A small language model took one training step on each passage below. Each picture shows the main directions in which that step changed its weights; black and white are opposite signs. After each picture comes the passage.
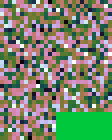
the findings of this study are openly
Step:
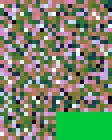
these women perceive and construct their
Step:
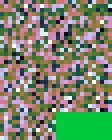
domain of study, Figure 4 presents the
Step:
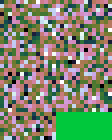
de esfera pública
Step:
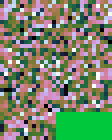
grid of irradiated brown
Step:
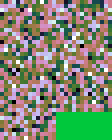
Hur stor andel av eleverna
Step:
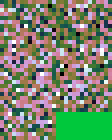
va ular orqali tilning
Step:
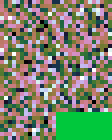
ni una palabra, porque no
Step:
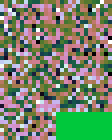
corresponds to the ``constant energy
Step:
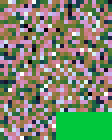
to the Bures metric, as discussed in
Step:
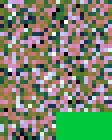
Assessment of the Different
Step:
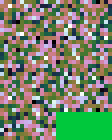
neste trabalho. A
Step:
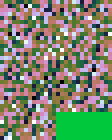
Sehat (PHBS)
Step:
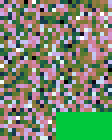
affects the loyalty of
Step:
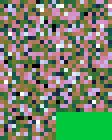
qolmadi. Negaki,
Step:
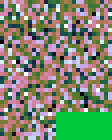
\delta (k - k'),\nonumber\\
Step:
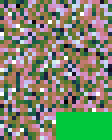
\left( \frac{\epsilon \;
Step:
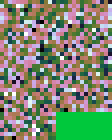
de los estudiantes universitarios de
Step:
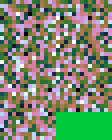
проректор НТУ
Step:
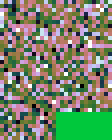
| Fluxo contínuo
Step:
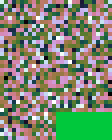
readily seen to be a special case of
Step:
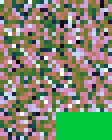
study. Neamtiu et al.\
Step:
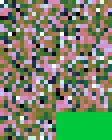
Heavy Total fungal
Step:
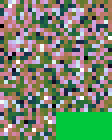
finalidade de validar os resultados
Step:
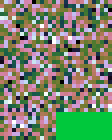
(у стані ремісії)
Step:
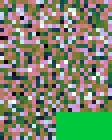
rate of the initial photons in experiment was
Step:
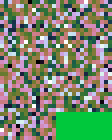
gama da tranquilidade,
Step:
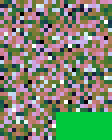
state close to the target state, but
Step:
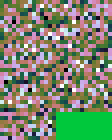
model was trained on 4,000 speech
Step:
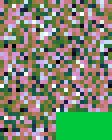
e a ousadia envolvida,
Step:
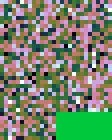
is through their symbolic dynamics, in which
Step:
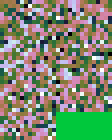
python-dev and RD
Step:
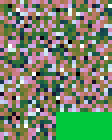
equation in terms of three independent
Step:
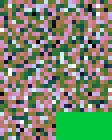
A. N. Morozovska,
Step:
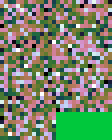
skin, plasty-surgical
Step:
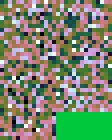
Methods Phys. Res. Sect.
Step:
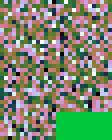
Mourelle, M. M.
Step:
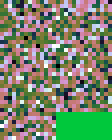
and internationally. This position could be
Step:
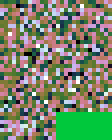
can act for decades as a
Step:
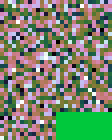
quality. The models combine image and
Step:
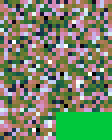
was demonstrated ($I^2 =
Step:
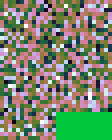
postulated several identities which relate
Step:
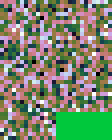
$T_{v}$ for each group. }
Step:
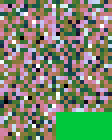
structures de prise de décision ?
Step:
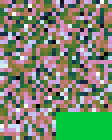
gobiernos en los espacios
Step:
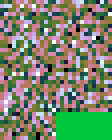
ps, 3 ps (before main
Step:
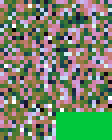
uma solução estratégica
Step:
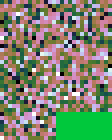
предиктор — уровень
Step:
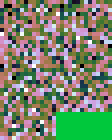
BY-SA 3.0 Container
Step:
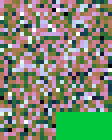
formulation on the level of plasma
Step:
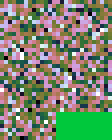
light fermions ``sitting''
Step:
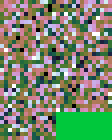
bo'ladigan uglevodlarni
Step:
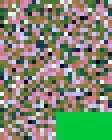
darajada qisqartiradi.
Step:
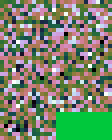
has emerged as a practical instrument
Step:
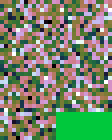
bu amaldagi umumiy
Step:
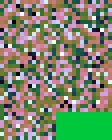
process are redundant, leading to
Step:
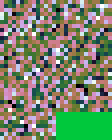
monarch was traditionally expected to
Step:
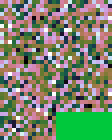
bir tiyinlik tanga —
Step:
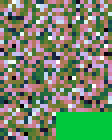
kuzatish qobiliyati,
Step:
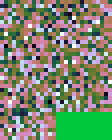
prediction model Predicted probability of
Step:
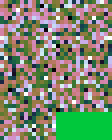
When comparing humor in English and
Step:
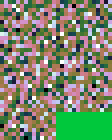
method was developed by in Via Raman
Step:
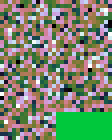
this classification problem as a multi-label
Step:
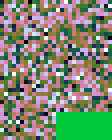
passam a representar ameaças
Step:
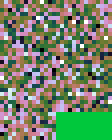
that there is no contact interruption during the
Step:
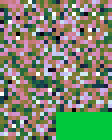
CEET, VŠB
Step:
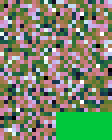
также регулярного
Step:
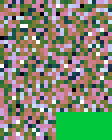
we will introduce some tools that can
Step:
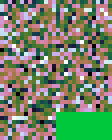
fiscale des prix de transfert au
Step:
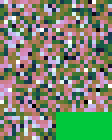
for these properties, we selected
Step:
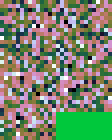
contributed evenly to this paper.
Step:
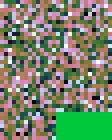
\right]^2$ para calcular el
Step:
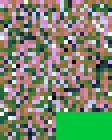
using an Operational Research technique of a
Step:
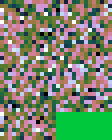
chaotic regime ($\nu =
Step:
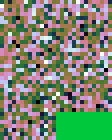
and regular or non-Wieferich
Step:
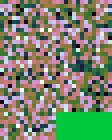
the onset of nonlinearity. In
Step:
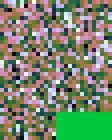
$x_a$ and intrinsic
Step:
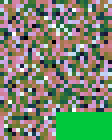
Haerberle, Stefan;
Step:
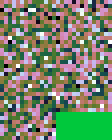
at $x=+\infty$ vanishes.
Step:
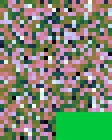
музичних творів
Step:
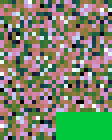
Аблеева, Т.Н.
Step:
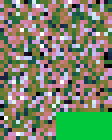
shu kabilarni o'z
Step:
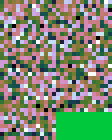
In step i), the objective is to
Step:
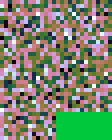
parametric variation between BP and English,
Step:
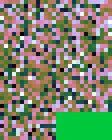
so, two issues arise. First,
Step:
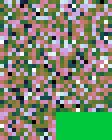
هـ في
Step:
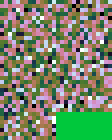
nella storia unitaria –
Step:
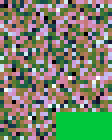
Loading) Work-life
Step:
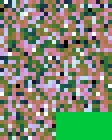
a weak van der Waals interaction between
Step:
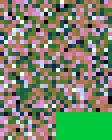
acadêmica dos estudantes de
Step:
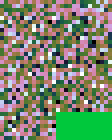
the modelling and evolution of the
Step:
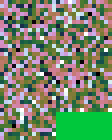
exceptional points or PT
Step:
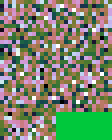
against ToBRFV. After
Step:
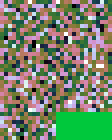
features of changes in consumer
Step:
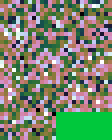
pay satisfaction on career
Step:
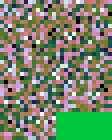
masa depan dapat berperan
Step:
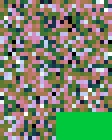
stakeholders. The novel forms of
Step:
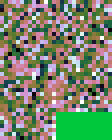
eight detectors at 145 GHz.
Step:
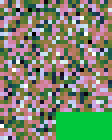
can be found. The resulting values for
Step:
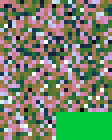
Ca-rich transients. However, the
